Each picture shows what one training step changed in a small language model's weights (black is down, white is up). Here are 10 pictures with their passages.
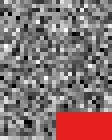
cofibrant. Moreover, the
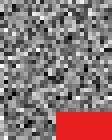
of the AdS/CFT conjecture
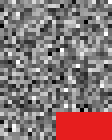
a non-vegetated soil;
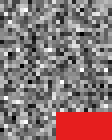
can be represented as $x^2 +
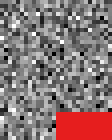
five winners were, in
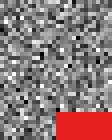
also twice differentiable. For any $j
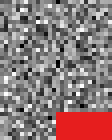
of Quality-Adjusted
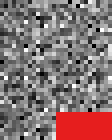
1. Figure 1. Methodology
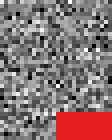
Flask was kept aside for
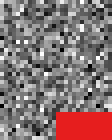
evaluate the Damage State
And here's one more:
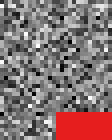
that there exist a $K=K_s$ constant
